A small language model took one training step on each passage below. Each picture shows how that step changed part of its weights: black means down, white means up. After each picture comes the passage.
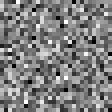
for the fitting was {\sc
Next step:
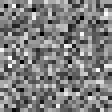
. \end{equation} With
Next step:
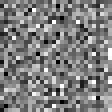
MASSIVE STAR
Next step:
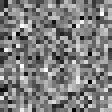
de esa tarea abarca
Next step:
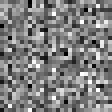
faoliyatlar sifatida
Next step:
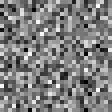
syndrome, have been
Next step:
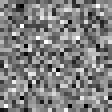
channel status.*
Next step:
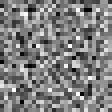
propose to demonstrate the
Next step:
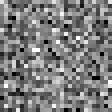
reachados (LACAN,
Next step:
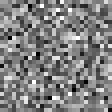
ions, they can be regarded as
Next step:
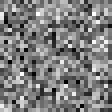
\cr}\cdot \pmatrix{u
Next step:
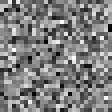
using the introduced $2\times
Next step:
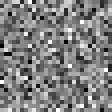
the emission of gravitational
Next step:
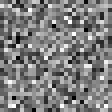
valoración global del
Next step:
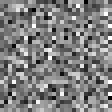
Expérience PPV
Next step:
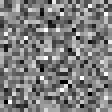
López Castro, a
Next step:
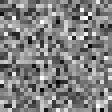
not testify against
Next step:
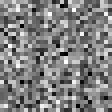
the BZ triangle is obtained in a
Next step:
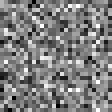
Цифровий і
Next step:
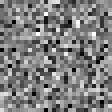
*Cerasus avium*
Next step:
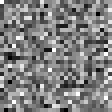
that as was the case for the state
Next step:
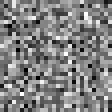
is solution of \begin{eqnarray}
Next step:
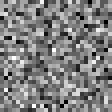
только татар,
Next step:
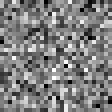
производства серы
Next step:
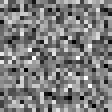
считая МЛУ
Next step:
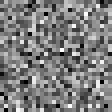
of a sequence of sessions
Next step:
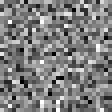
motifs are preserved in the
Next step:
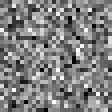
para esta série. Nas
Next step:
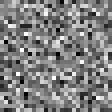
en la producción de biomasa
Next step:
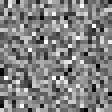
time) and is accompanied by
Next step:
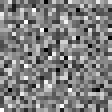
não me enxergo como um
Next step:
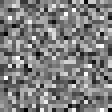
in alcune «tombe»
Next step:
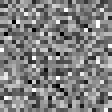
burst, we first executed
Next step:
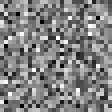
expression of $X_m(x)$
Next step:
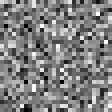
data post-processing is shown in
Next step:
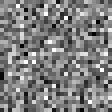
| *dila* | Distance
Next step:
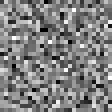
variations around initial test
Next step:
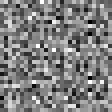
space involved and no real time
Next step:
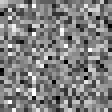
zugleich besteht eine
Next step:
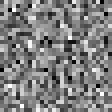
ذلك يقوم
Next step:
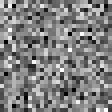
summarize a simplified
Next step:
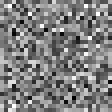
klinickej praxi.
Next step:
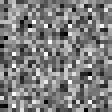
Future, Valencia,
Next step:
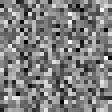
Doctor of Medicine,
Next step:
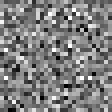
energies for which the power-law
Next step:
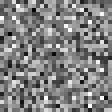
role in educating young
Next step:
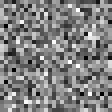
bir parçası olarak ele
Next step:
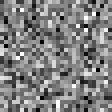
it has been argued in
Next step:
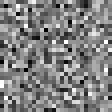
influência de aspectos
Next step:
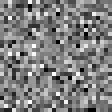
Brazil: an extension
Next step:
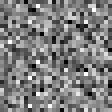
squeezed vacuum state
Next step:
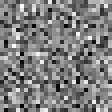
evidences of Colossal
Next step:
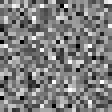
shundan iboratki,
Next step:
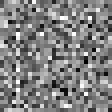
dunyoning eng yirik
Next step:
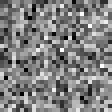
financière au
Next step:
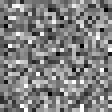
between observationally inferred and
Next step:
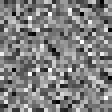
compared to the other two aggressive
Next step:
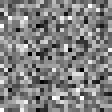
egalarini mensimaslik;
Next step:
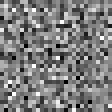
of describing, in the framework
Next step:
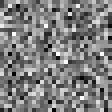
ko'chirib keltirilgan
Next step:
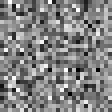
can help protect their data and
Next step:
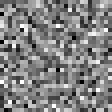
antiguo existen
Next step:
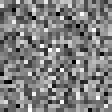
the low-statistics data for
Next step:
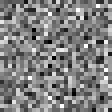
revealed by the infrared
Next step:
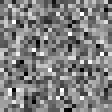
proporsional. $$n_0
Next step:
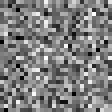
um pouco difícil,
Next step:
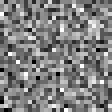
the five jet assignment
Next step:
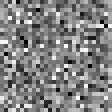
em estudantes treinados para
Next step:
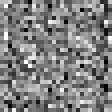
darajadagi rasmiy
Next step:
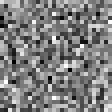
data visualization easier for the
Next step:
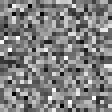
might imply that if such deviations
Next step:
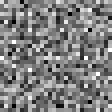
os juízos de valor
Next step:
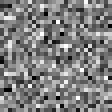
сўм бўлса,
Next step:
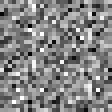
ўзининг олдинги
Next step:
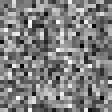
– поиск) обозначает
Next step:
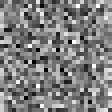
many important consequences for the
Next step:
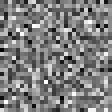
Signification asymptotique
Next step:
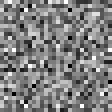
Komplexität, den
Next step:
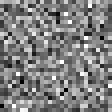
en duda, una vez que las
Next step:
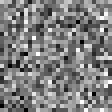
siglo XVIII el P.
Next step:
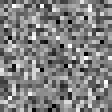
davr oralig'ini
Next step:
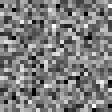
in keV, B(E2)
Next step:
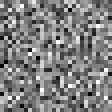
$a$ is kept at a point
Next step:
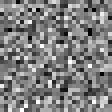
twin at the origin
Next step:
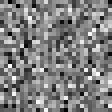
Foucault, es la
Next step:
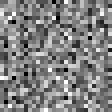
for one pair of Mn ions
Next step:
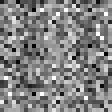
continuous functions in space will lead
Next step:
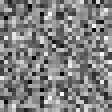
where the fact that they can be done in
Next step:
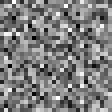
практичного досвіду
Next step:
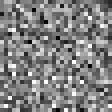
corrected version of Fig.~3
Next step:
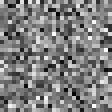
Data Books, 2.
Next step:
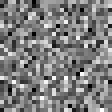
to tell about some new
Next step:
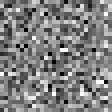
In the rest of this paper,
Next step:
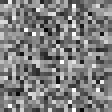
marketing dasturini ishlab
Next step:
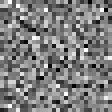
negligible within the
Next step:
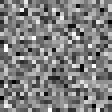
ng iba't ibang
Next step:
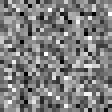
emas, balki tirik
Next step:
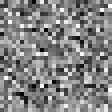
second physics run to
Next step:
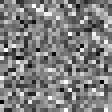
of the rotation group. The
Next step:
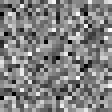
\subseteq V \times
